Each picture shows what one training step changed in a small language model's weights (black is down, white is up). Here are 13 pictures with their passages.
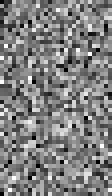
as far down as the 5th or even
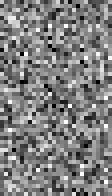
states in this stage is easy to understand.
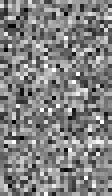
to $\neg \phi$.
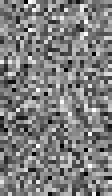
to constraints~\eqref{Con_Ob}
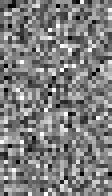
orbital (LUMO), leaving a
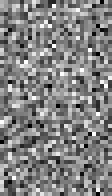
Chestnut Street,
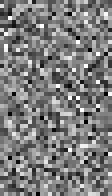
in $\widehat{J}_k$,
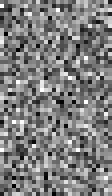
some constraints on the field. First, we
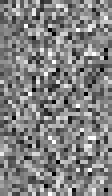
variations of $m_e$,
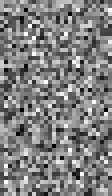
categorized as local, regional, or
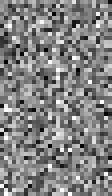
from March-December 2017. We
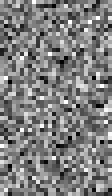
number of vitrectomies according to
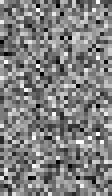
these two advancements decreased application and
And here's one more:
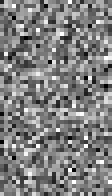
will England's strategies for trees and
